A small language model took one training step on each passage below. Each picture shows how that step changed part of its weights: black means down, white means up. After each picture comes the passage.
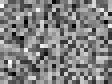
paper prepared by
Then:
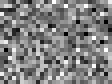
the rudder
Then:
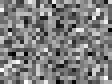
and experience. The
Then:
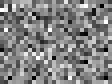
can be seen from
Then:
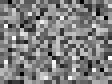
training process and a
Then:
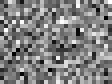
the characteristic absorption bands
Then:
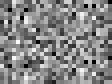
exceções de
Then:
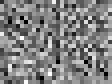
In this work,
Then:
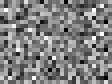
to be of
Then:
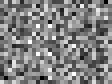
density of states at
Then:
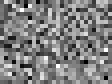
We have shown that
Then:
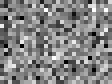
of both indica
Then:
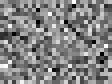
de Fora.
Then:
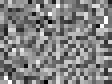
the world's
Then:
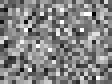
residual supply,
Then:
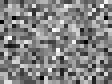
various ways.
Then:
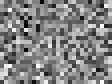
theory, where much
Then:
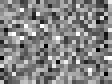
The long tail
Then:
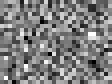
function of magnetic
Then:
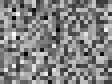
language training.
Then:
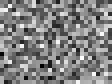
de formação
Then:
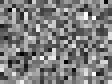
saberes de
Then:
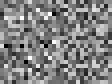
mois et
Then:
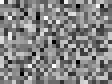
and UED.
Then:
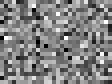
increasing violation of
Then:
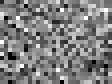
vers adultes
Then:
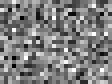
Shuning uchun ul
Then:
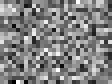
2020). The transition
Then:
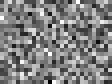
family and social environment
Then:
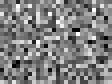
variables that are measured
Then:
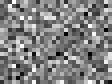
white, red,
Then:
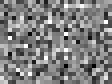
have their origin in
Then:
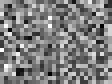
chain, our design
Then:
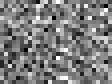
$H$ depends
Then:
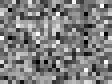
приемы и
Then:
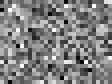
gar noch
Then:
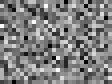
particularidades da
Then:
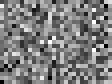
high content of
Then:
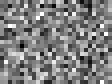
pads and
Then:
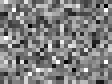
of SPIs
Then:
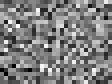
on a particle identification
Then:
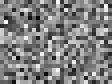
in 3D
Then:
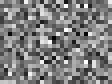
composed of one
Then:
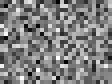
of innovative technologies
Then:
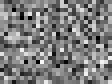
homogeneous part of
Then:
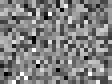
Advertisement language
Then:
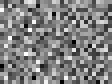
or resource
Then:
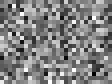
represented by a specific
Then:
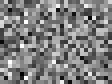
Asian spice
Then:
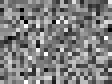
replacement yielded
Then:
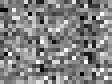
aqui está o
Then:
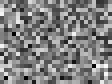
with a known thermal
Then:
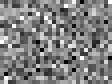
of Benue
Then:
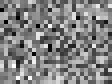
that bring the
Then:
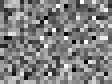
traditional banks
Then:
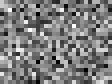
to melting techniques
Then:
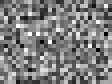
мебели не
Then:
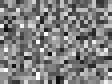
a European option
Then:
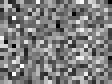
activities. To
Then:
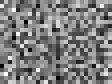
implies that the scale
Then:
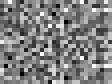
R_f values
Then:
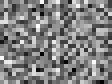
Loss of personal
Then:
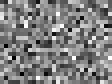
worden, dat
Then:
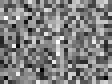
countries may lead to
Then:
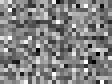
ЦА стала
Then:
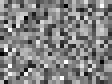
measure the gene expression
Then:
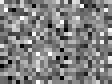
layers creates image
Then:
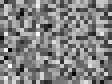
case is numerically
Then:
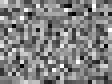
the CFT.
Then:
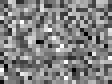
the conditions appropriate for
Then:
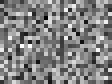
active participation in their
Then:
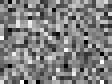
внимания на
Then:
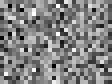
addressed by the
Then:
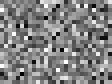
carry out pedagogical
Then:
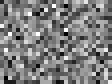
largely limit
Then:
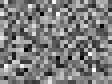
insect development,
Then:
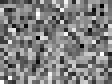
consideration, the
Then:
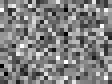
inteiro na
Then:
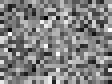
critical value. It
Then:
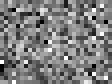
be a significant
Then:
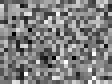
most feature to
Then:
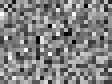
the D-line
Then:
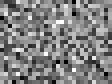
this section we
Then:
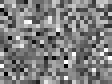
derive approximate
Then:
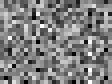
The Harrison
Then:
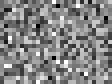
each article:
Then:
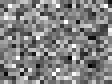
angle ANB
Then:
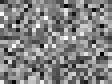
señala que
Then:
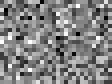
while critical fluctuations only
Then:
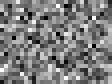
cidade mais
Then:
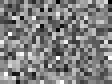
en los cuales
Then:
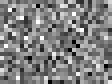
\leq t'
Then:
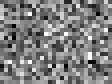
mechanical properties of composite
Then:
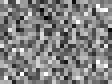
the best performing
